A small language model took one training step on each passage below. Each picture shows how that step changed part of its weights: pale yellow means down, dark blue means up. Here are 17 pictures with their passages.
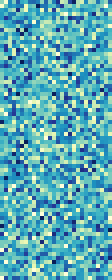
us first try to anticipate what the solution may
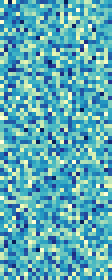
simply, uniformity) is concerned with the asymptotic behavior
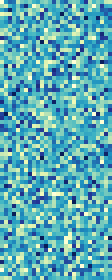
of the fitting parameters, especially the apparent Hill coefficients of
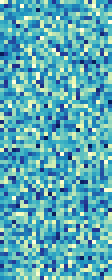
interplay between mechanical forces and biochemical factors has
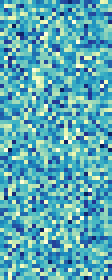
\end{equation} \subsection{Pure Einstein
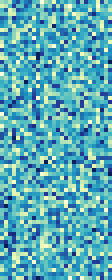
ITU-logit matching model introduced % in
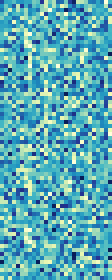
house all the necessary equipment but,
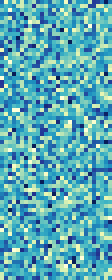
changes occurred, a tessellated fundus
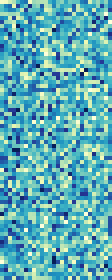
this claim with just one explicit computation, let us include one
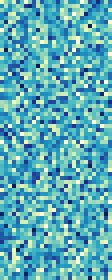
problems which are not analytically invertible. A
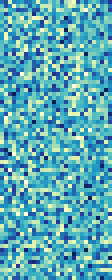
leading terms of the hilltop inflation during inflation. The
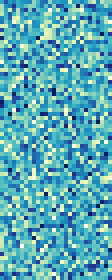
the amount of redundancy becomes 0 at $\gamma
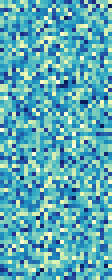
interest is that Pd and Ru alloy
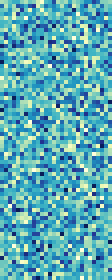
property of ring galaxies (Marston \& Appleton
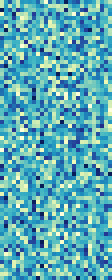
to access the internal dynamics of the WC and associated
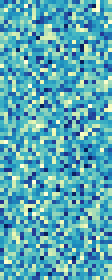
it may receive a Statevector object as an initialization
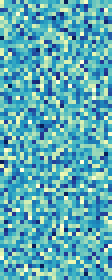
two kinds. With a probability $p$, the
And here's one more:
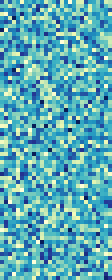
have dependence with the electric field $\epsilon$ consolidated
